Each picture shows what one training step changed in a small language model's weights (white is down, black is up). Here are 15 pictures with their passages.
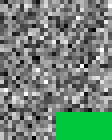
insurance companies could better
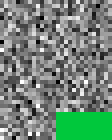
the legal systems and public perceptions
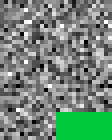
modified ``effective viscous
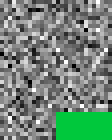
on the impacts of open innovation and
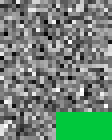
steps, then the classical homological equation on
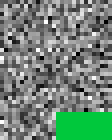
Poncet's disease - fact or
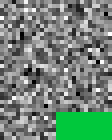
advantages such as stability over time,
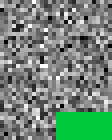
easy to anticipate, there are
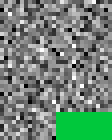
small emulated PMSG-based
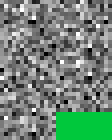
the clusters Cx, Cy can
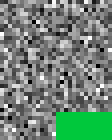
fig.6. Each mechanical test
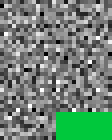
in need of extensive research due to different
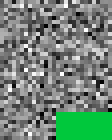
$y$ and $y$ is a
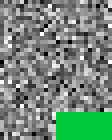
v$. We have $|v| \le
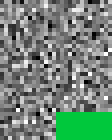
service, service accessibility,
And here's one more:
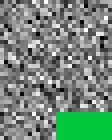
\leq \left[ A\left(
